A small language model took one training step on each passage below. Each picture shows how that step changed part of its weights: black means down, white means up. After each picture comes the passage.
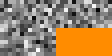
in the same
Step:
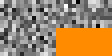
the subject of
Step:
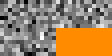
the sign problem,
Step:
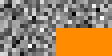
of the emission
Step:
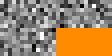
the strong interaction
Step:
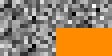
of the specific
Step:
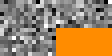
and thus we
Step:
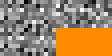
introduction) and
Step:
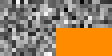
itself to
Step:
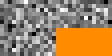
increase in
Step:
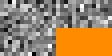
To determine
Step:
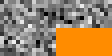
and Randall
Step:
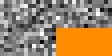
we performed
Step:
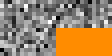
For a real
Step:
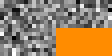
behavior of the
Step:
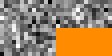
phases are
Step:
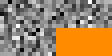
scalar field with
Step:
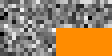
\in F$
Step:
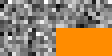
and angular
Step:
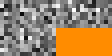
basis used for the
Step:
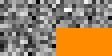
as a second
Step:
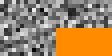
the mass of the
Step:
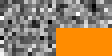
radii. We
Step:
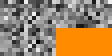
and, most
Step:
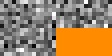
two FDM
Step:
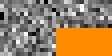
typically assumes
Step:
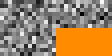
is very different,
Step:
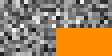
manageable solution
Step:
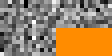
\) has an
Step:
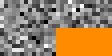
parameters were not
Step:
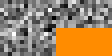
of $\delta$
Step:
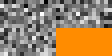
the helical
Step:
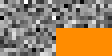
with (more
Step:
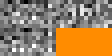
distant disk
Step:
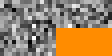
kinds of
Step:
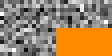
The concept
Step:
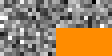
which are the same
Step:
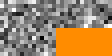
the Sun show
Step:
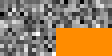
rec containing
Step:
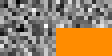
the framework,
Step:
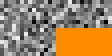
errors are due
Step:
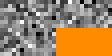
denoted as
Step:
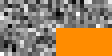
I (black
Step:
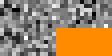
subset of
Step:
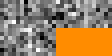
\hline B &
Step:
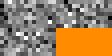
h$ km
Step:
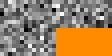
(EE) with
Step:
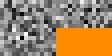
parameters of this
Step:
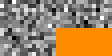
construction of the
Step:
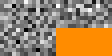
first term of this
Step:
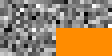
Some other
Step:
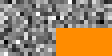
All observations
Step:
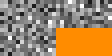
results indicate the
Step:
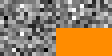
correction is
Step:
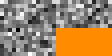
we stack all
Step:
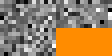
nonlinear behavior
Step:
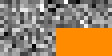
of performance,
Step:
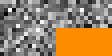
that the usual
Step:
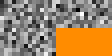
this way.
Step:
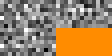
presentation may
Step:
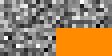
we can obtain
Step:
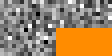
results in string
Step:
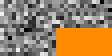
there was no
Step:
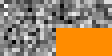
higher Re
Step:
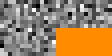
signal events
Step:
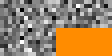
one dimensional system
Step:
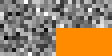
the 3D
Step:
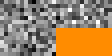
are injected
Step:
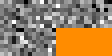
an indoor
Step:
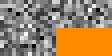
the Fourier
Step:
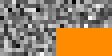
to random
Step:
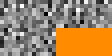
equations, on the
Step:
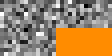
numerical optimum
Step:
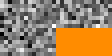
to maximize
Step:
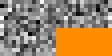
neural networks
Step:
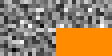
the PL
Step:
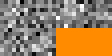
processes that also
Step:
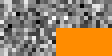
probe such
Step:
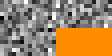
new shock
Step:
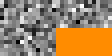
quantum number for
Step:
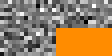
natbib system
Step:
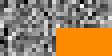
University, New
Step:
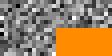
can remain
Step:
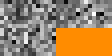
further increased
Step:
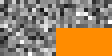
the bias
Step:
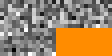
to support
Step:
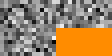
the decrease
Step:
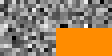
the amplitude of
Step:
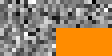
complex as the number
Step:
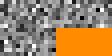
the model to
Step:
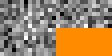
When $\alpha
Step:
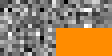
to center the
